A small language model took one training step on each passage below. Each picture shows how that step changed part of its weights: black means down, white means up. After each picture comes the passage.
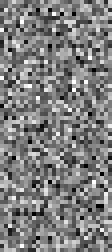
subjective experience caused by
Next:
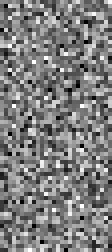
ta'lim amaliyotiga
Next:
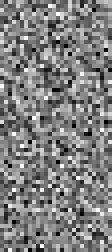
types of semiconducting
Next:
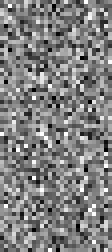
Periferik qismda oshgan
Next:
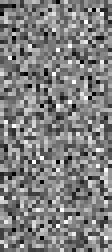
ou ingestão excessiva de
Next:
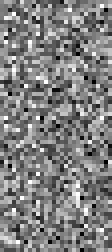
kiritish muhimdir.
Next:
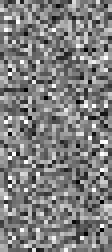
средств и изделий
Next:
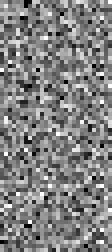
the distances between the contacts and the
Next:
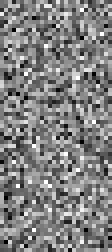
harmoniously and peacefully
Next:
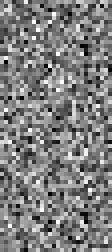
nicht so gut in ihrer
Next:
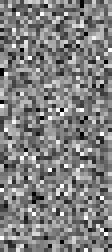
(Correlação) C <-
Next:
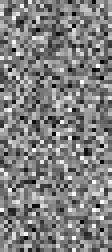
secondary but real concern:~each
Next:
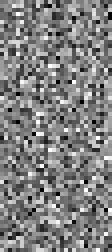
the MFEs while maintaining
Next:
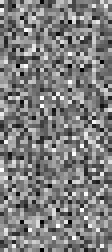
for urban land management in
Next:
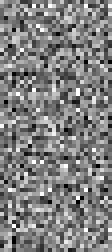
number of detections of the target
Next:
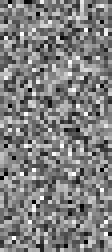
tentang diri remaja
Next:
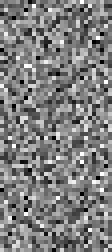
conduction electrons are confined on
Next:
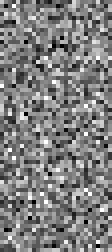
than about three decades, the experimental
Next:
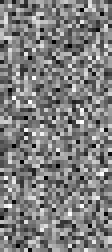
uyushtirish uchun,
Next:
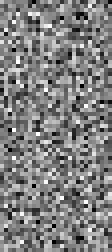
thermodynamic transition. Although
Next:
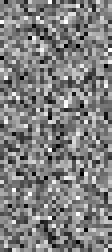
borganini kuzatdik.
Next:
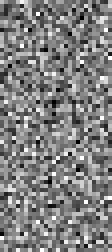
shown that the accretion scenario is
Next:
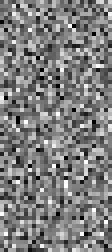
Concluded that, absence of management
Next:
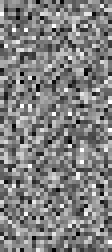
estimation calculations. \begin{figure}
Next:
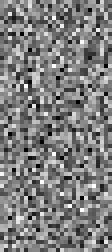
Breast Lesions Priyal
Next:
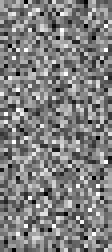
The Fundamental Properties of
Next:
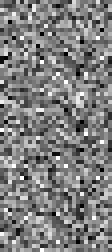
испуне да би
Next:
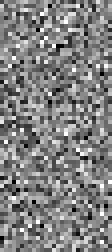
bicarbonate solution (25
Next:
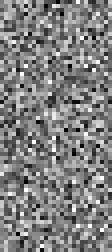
variables in his logic that, three
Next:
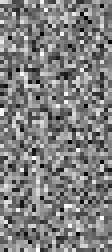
two-body $\Lambda_b$
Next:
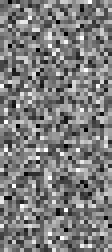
de doenças cardíacas
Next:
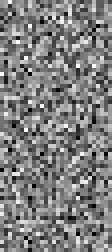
segregation laws that
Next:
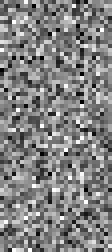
(Table 2) vanthofite,
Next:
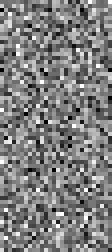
However, if any such interferometry
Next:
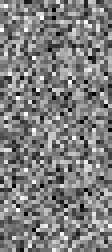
animals as mechanisms, he
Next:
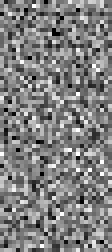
change of basis $\tilde{K} =
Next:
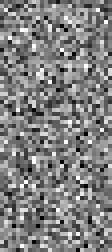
visitors over time (Cetin et
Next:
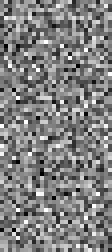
\), and as a result the individual
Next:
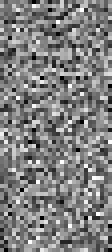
from its external environment such as increased
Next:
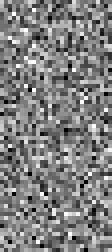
means that photons can continue to
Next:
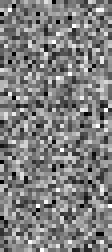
to inadequate excavations, its
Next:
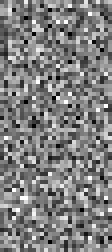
disebut Pemerintah,
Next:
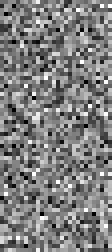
ifodalash imkoniyat
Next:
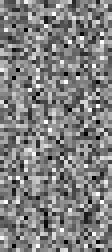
to the introduction of the 2011
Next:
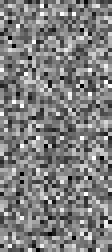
expect when comparing THOR
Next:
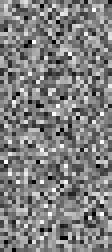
states of the trimer is the ground
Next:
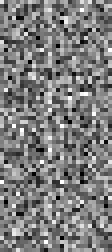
técnicas necesarias.
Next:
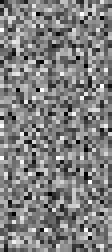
dimensional regularization scheme for
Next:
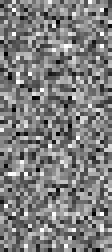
optical coupling but also on gate
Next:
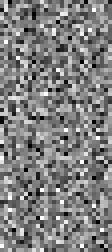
the energy trapped in the zero size
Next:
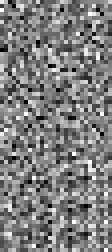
il tutto in forma e in
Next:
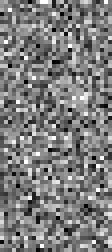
ke tema rumah jadul
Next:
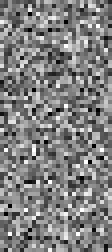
are omitted from the analysis of tag
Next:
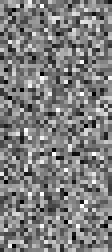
amaliyotlarni yo'q
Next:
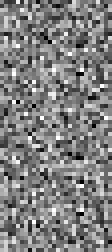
ва ингичка ичак
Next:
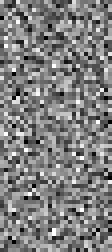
ҳозирги кунда
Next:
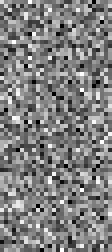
California at San
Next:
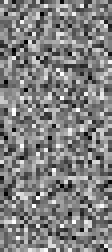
and the opposite is found in atria
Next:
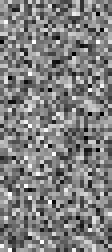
Improve Education Management in
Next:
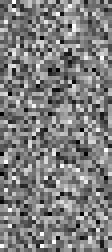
kuormittavuus ja
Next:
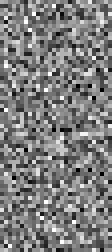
Es importante precisar, que
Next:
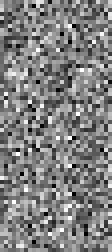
absent. Fig.~3 demonstrates the
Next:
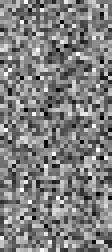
Let us try to describe the
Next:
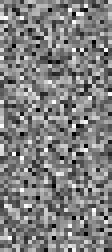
by well-crafted policies and
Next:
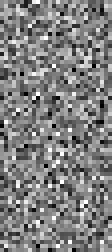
the intracluster gas is
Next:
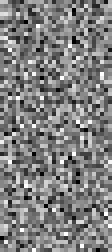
light scattered (emission
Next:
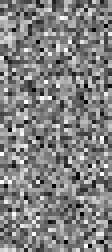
no evidence of a magnetic feature at
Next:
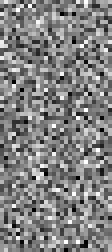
energy comparable to its largest
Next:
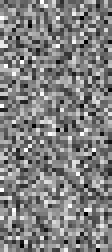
$k$ with the largest measurement
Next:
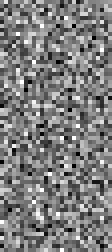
Integración del dron y la
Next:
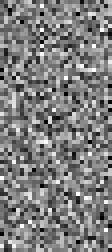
bo'ladilar va zamonaviy
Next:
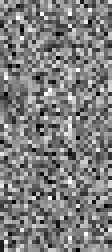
cannot be derived. To get
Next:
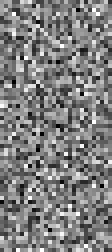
of chiral symmetry, the
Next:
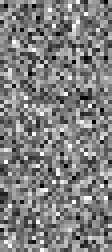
xotirasiga marsiya
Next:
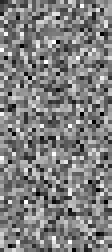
from the shore in Thailand during the
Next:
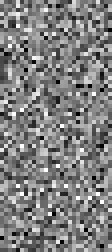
the WiMesh system registers and
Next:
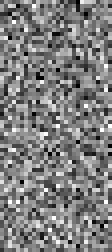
konvensiyasini ishlab
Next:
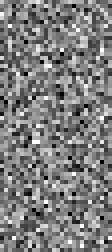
neuropathy, and lactic
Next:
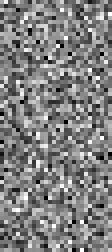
in the the mid-infrared,
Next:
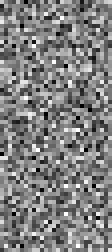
not make any difference to the motion of
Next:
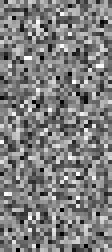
ini, disebabkan karena
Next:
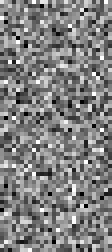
as a result of a higher plasma density than
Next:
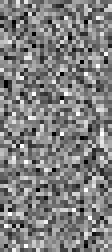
and 1 on generators $E_{i},
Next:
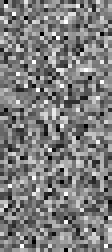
bilishimiz mumkinki,
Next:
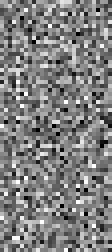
the time frame when the stations have data in
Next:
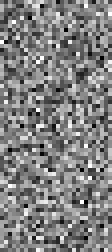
exponent characterizing the STSM
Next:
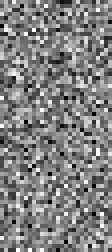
magnitude of each star both the
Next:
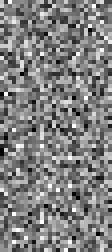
in the rotating wave approximation
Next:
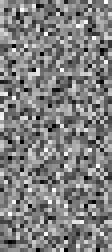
UNDP. - Van der
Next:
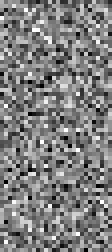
facilities within the new development to
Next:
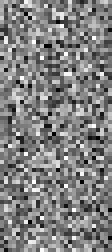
each with its own shell model
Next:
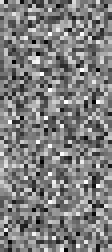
del OPAC's, para aumentar la
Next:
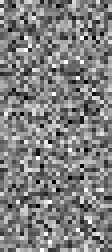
for the harder 3-SAT
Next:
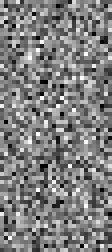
we used for this experiment. However, prior
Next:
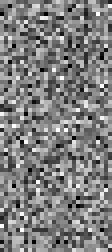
it continued up until 1976 when
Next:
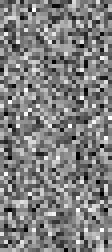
нашем понимании,
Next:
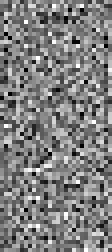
wesentlich vermehrte
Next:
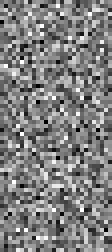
$r'$). The curve is
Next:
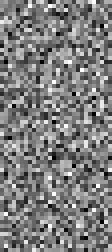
pessoas mais importantes da
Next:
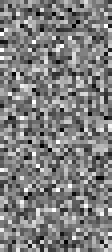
total quercetin in flowers
